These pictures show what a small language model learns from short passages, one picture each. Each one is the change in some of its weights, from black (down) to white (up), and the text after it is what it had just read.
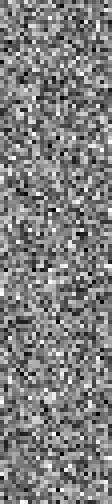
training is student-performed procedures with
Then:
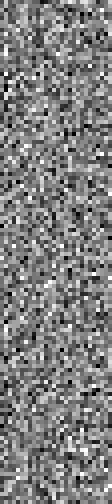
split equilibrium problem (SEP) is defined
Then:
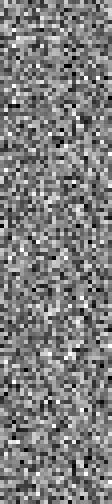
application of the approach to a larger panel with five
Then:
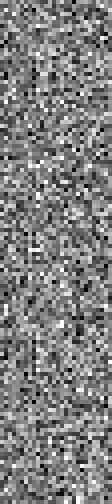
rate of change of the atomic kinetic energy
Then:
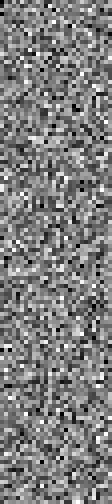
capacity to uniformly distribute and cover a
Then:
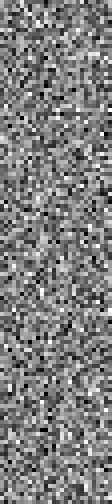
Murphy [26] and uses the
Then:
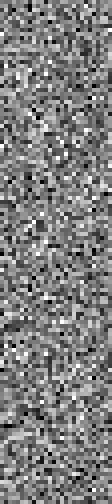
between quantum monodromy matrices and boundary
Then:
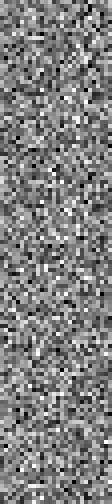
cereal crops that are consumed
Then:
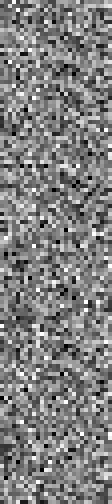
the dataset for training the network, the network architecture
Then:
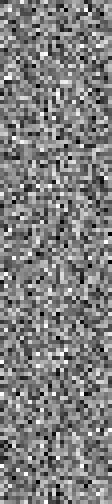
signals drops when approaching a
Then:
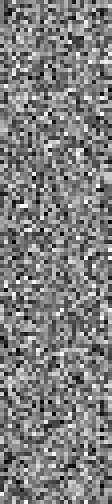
the thermalization of the high-energy PBH
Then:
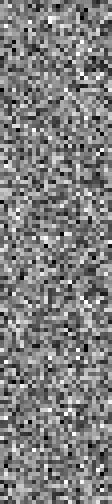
of an anharmonic trap in combination with
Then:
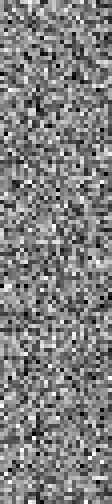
detection from color fundus images,” Medical
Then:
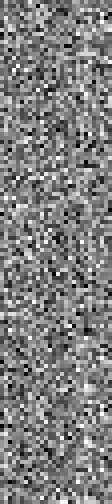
the sky plane and the disk plane
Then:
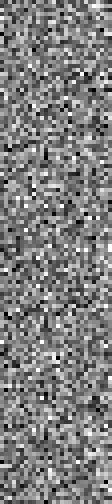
attains a constant magnitude in the yield stress
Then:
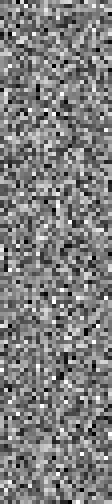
($25\times 4$) comparators irradiated
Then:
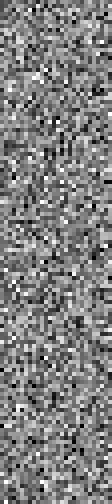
the male at the end of March to
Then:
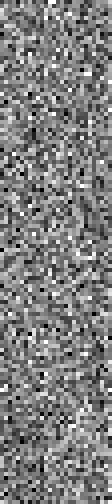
quantum dot"[8], the main theme
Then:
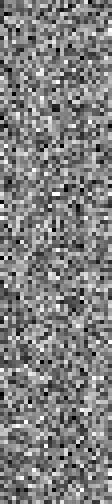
gray arrows labeled "energy
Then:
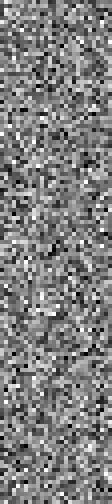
to constrain the stellar mass. We obtained archival
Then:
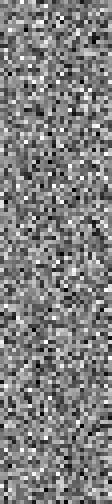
on my11circle point system and
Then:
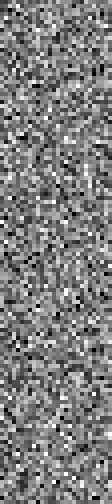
fields) the excitations are gapped, and
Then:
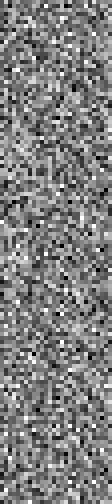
subordinates in achieving high performance to achieve
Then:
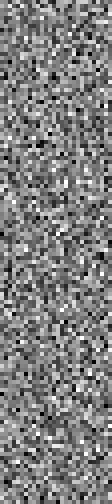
groups in a kinetically favourable
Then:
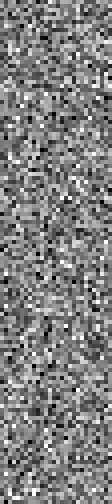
to each other [26,27] and may have
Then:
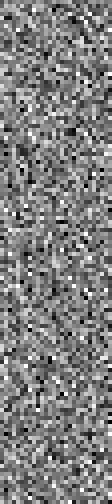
of postgraduate education. 6.
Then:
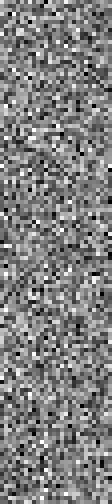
interface and results in the surface charge (the surface
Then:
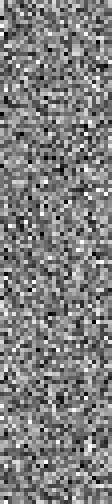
and the ever-increasing technological means
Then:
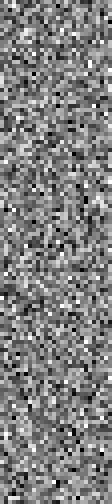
order to start the particle injection, it
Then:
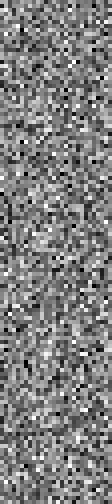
contradictions between our societies'
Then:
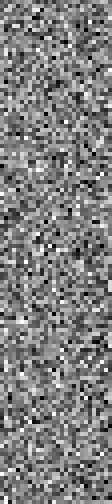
redshifts (e.g.,
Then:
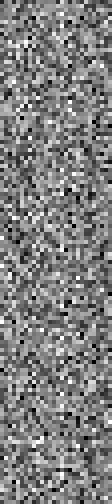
Index | Prompt | Type |
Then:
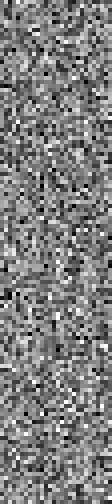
the rapid closure and decline of SMEs
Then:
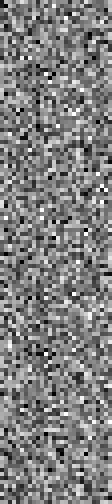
and Supersymmetric Gauge Theories,
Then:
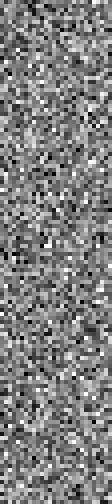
smaller than the cosmological horizon determined by the
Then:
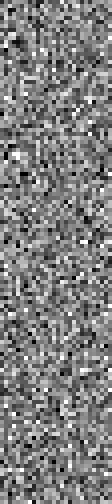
admit two distinct dual solutions. \\
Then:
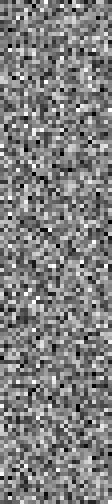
valuable feedback from PwPD
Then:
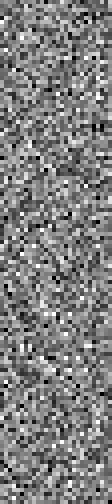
the sum (14) can be transformed into an
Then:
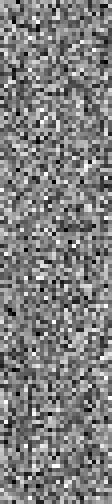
operations, activities, and works. These
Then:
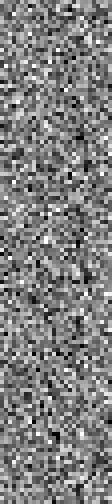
a discrepancy between our model of
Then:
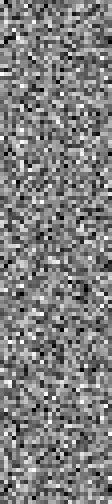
both with and without \ac{SOC}. We
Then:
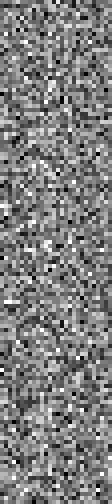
comes to reading topics not only within
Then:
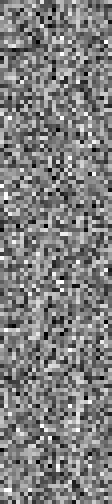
Lutkevich, 2023). The model
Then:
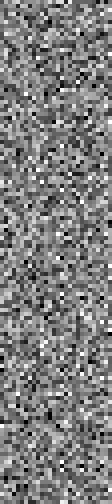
marginalised From the Report:
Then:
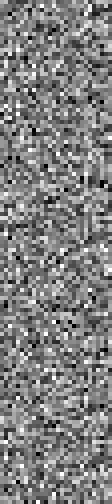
were then centrifuged three times at
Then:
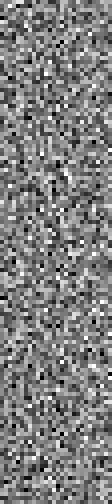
spiny oyster particularly the giant
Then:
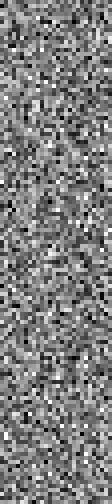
via government investment in education
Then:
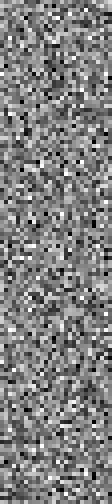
lessons I don't understand in class can
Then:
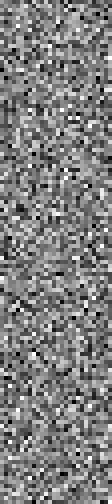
template 1UNC. The
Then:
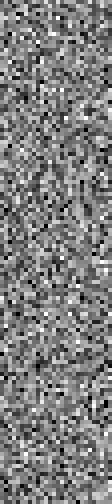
CGs. In Fig. 6 we have also
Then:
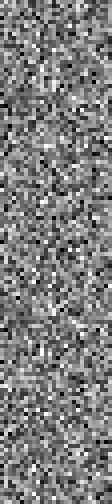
choice in the range of 5 to 1. To determine
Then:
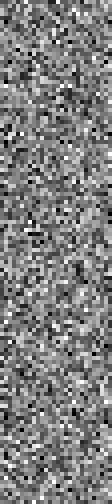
gap every other stage, which is the designated
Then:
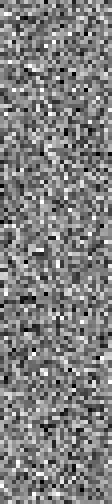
tracking of material interfaces. Special
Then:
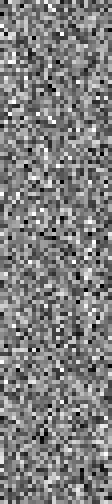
configured to dispel heat produced by
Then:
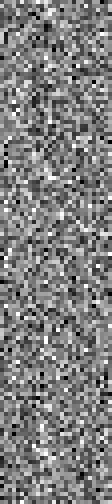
to 0.1 nm. In each
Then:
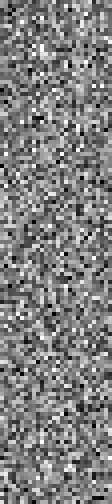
are even poorer in tumors with
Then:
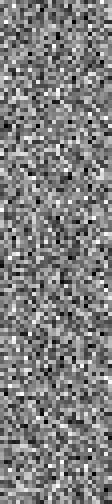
minimal toy model that captures the
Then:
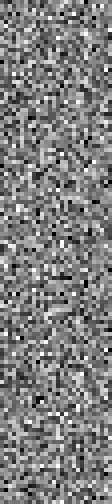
discusses renormalization and various continuum limits which
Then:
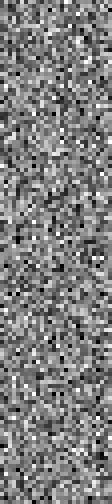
$\lambda=0.3$ in the mode frequency
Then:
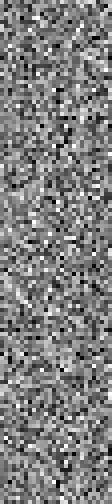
More drop fibre can be tolerated in
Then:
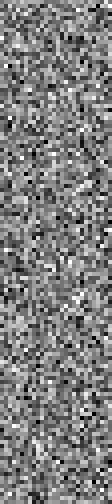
this new threat. First, existing studies on
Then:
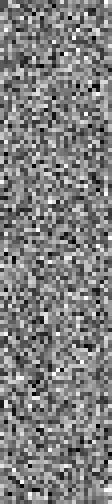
Herzegovina, which represents
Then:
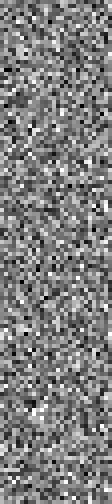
cross-linking whether inter- or intra
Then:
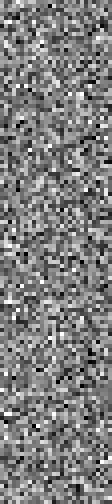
{Astronomy and Computing}, year =
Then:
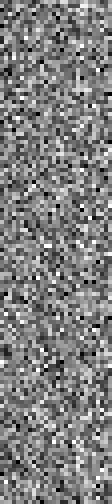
small intensities. To sum up, the SI
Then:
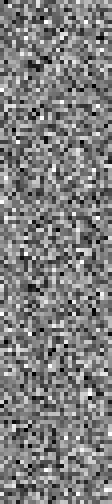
to which the Central Objective has been
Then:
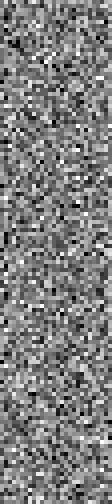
powerful framework for testing the SM and
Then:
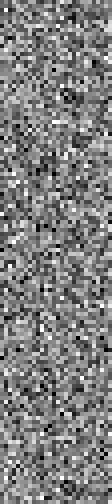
of zero measure in the space accessible to
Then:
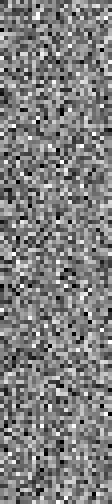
both inside and outside the classroom including
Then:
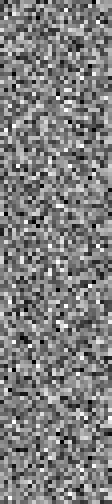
field is constant and, for this reason, it is
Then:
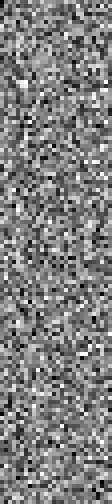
Blue line and red lines are calculated x component
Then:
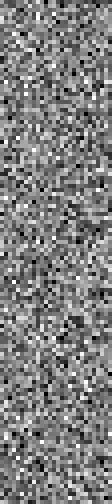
the enlargement of the permittivity.}
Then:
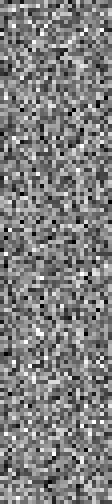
an accuracy of 98.5%, which is
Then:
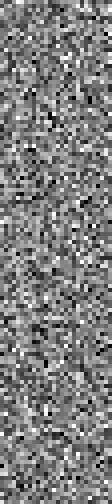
cent and as regard no vaccination is
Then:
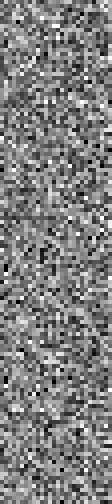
model yields acceptable fits for all phase
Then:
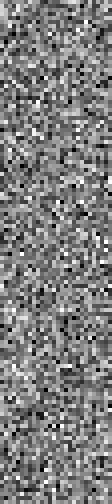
indicating the URL, or the platform and
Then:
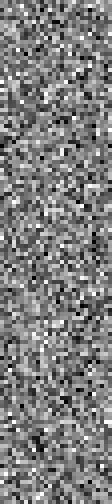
Finally, we check for qualitative agreement
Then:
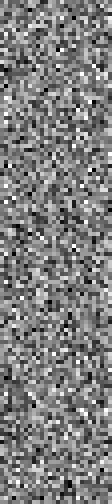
difference of their strong phases. Thus, in order
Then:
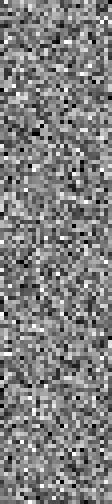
longitudinal static system of the
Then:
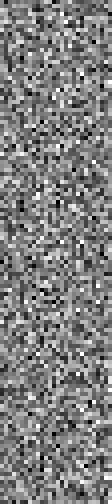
radial bounds of the 2D radial
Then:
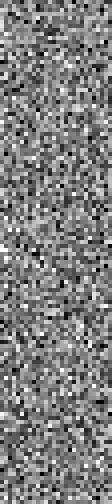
patients, 4(8%) having suicidal
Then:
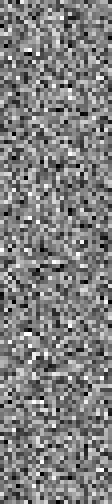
as a pretext task, we applied targeted
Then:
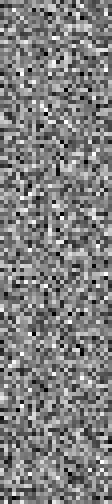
surnames to first names is rare and
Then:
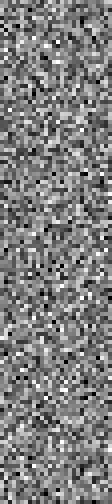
be an odd prime and a a
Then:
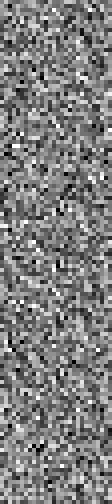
parameters. The propagation of empirical uncertainties
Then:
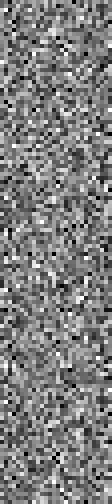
some specific cases, their depth is usually limited to
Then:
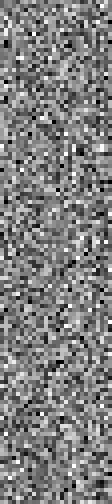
there was a significant difference in RBC,
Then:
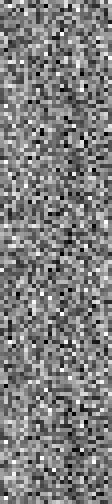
conclude that common models of water fail to reproduce
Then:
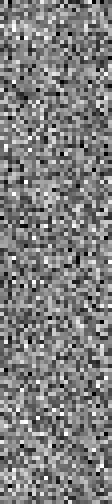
only 30% - 40% of applied nitrogen
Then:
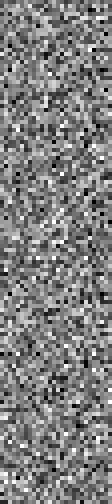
was a risk factor for GDM with complications of
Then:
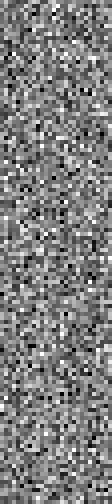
(\textit{Q3}), Deepshift
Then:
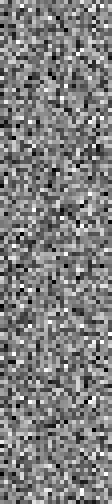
{journal} {Physical Review B}\
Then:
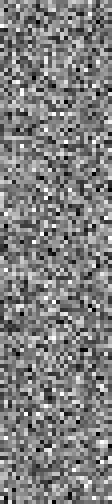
Architectural Implementation (AI),
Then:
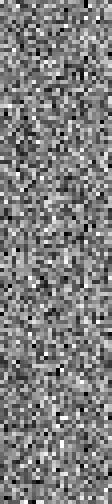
study's conceptualization, methodology,
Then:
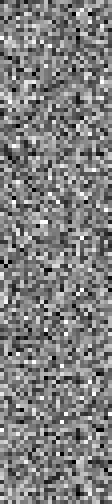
\end{equation} where $\eta,
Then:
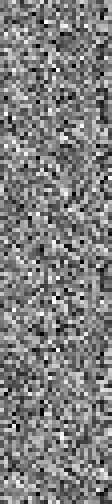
data. After the survey, the data collected are
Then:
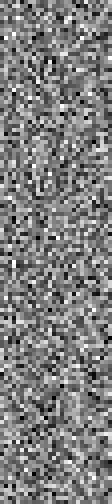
and Levanony H. Current
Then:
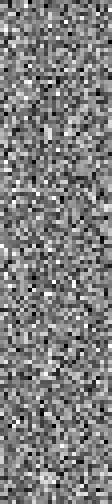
not correlated with the outcome only because of the
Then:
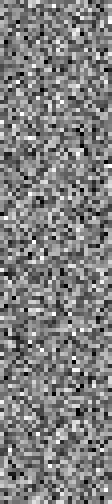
cold phase. Thus we can conclude that these
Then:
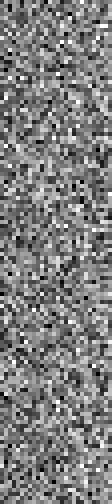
energy bands. Clearly, the source is
